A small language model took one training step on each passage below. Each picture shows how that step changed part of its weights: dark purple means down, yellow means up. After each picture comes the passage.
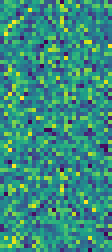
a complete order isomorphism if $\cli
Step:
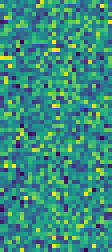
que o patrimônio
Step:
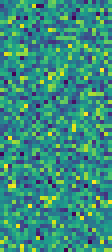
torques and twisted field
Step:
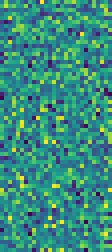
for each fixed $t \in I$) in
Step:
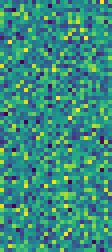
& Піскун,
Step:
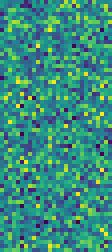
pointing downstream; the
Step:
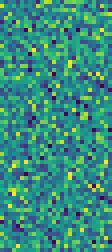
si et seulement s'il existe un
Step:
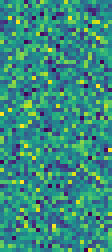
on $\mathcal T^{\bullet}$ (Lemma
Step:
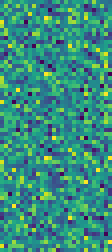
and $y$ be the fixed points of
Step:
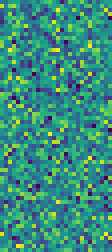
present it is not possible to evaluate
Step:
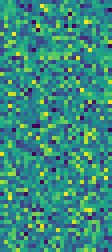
esa oson ish emas.
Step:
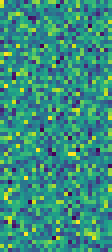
Time dependence of the average
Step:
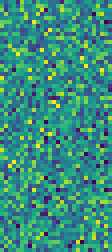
bu türün hızlı
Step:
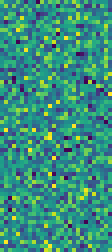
to prove new asymptotic
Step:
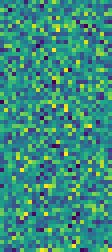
edad mínima 28
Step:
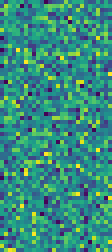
ramify in $N$. Such
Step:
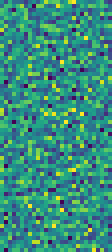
метода ПЦР в
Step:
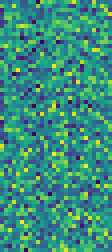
examining relation (2), and
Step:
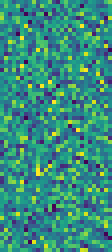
To further corroborate our
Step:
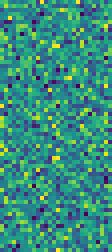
for Research in Natural Sciences and
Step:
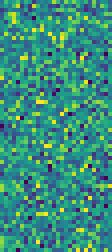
$l$-sphere $\Rightarrow$
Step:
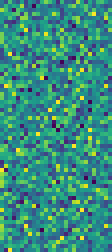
соединений [4].
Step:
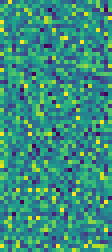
$\mathcal L_p$ be the submodule
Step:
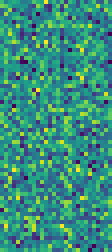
we denote the reversion map defined by point
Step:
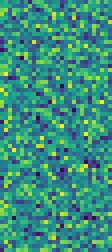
partecipazione dei corpi
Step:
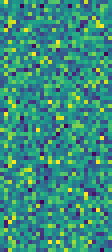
[new \$val(chan)]
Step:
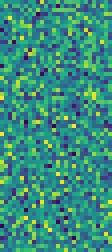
to route traffic demand
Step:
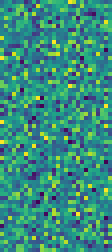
такого діалогу.
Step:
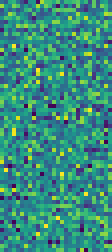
perpendicular to $BC$ and
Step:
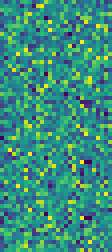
saqlash vazirligi
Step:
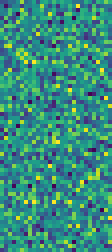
et représente son image
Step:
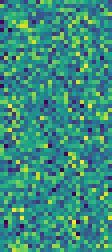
ha transmitido Filón.
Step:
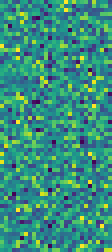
(дата звернення:
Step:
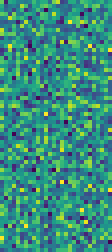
was provided by ONR and
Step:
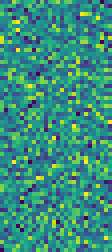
prima sulla morale in
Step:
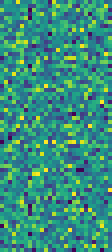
(в середньому
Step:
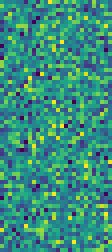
último, pero no
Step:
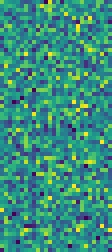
funksional unumdorlikka
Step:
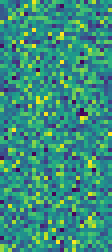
\endproclaim In Theorem~\TC\
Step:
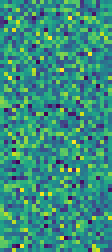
onların yaşça genç
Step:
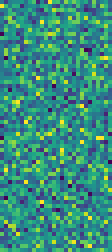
sakkizta mahalla
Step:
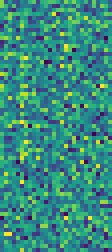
*Grossglockneria acuta*
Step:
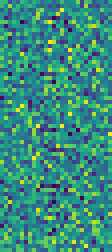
wurde eine erhebliche
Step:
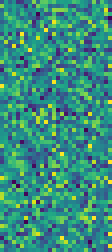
colour, however, is not a
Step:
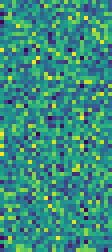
land at $\infty$. This is important
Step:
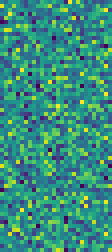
model further narrows these constraints.
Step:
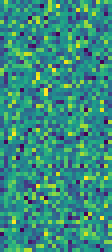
cluster $C_k$ with a density
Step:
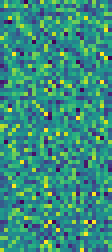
for any $U \le U_c^-$.
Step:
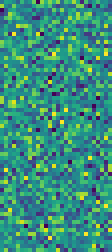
configuration graph associated to a
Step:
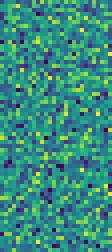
the DFT. This difficulty may be
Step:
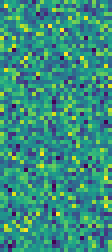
that for any finite cone $V$ with
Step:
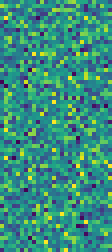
o en acero mediante la regulación
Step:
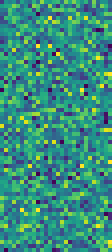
the $\Gamma$ values}\label{}
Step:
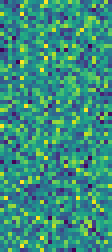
Vol.\ VIII (Boston,
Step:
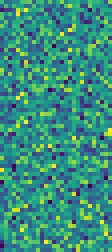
(\ref{Eq:Gamma}) by using the
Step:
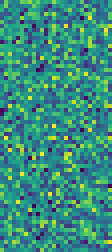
the pleasant feature that its
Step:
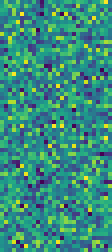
scope is to make Mott's
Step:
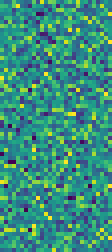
not the characteristic of $k$. We
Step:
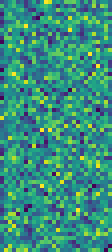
stellar structure equations. Having
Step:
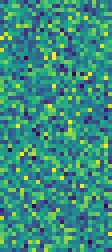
diffractive point: the bicharacteristic
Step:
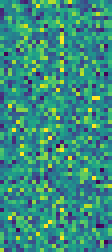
extensions of \cite{BP} may
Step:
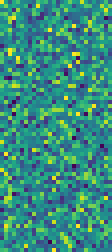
follows from the rest, so we now assume that
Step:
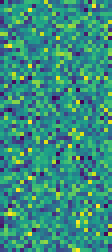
Eur. Math. Soc.}
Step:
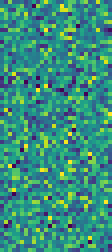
как среднее
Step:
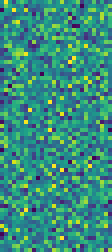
la muerte y ayudar al
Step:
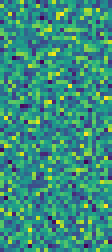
site for each month since January
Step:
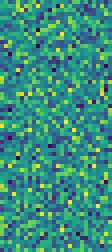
à la suite d'un MEEF ou
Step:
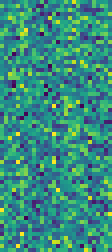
(56) and present in all three
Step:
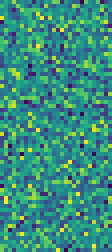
$\cl$ is a class of connected
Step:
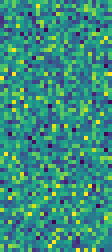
depending only on $M^4$,
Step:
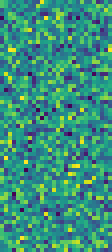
by using atomic density grids to
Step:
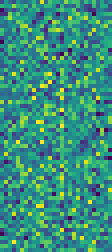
in \cite{MRS} for the
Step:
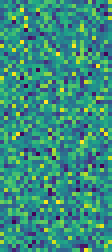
From \eqref{5-18} and
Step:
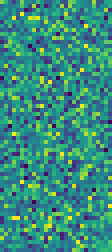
ambiguous query, Web
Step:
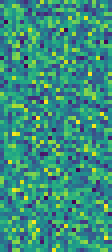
two vertices of this graph,
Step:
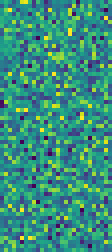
mass relics ($ k \lessgtr
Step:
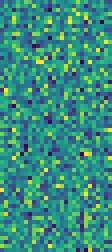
stepsize $h$ is small enough
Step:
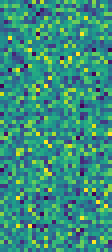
with an expected depth increasing
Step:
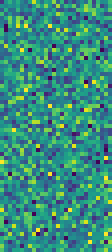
groupoid S with left identity element l
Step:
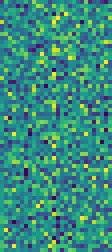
hamohang hamda uning
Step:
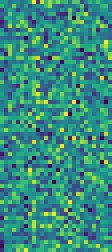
finais As práticas
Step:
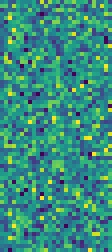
in time of quantum states of 3d
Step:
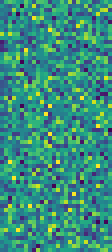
error pattern insights may
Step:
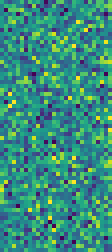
denoising as a normal mean
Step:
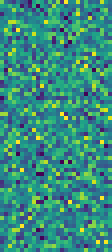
the \ti{encountering
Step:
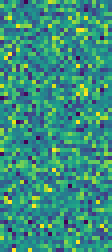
policies. The status of
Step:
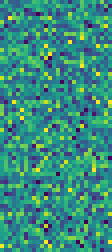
and \begin{itemize} \item We have
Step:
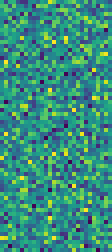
qahramonlar harakatlari
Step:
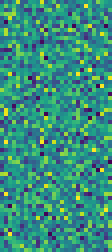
for simple assaults between
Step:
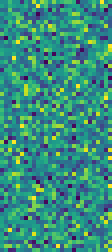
simple structure: each such solution of (1)
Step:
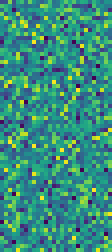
Belo Horizonte, assim
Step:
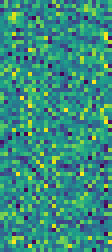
$C_{2}$ contain label
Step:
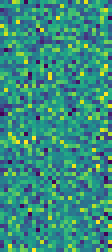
for each component for a multiscalar
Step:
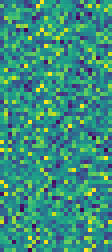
calculated by the above expression, as a
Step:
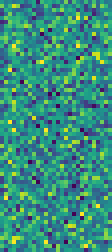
centered Gaussian process with
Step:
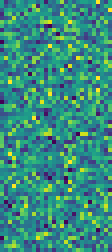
the end, we retrain the parameters
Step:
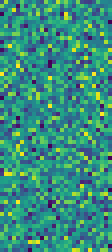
at an isomer shift of
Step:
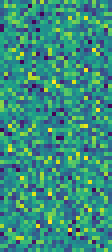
of the Standard Model,
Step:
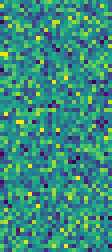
sources, e.g., heavy
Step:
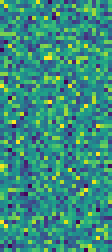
arise from an elliptic curve for
